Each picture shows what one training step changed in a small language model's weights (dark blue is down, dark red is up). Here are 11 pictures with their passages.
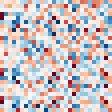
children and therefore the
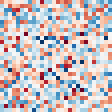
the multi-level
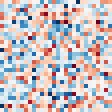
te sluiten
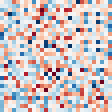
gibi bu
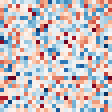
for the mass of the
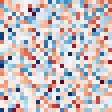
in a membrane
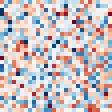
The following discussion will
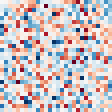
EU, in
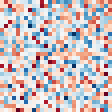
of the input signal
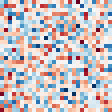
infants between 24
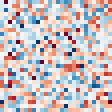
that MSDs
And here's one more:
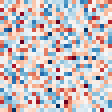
fit can be achieved
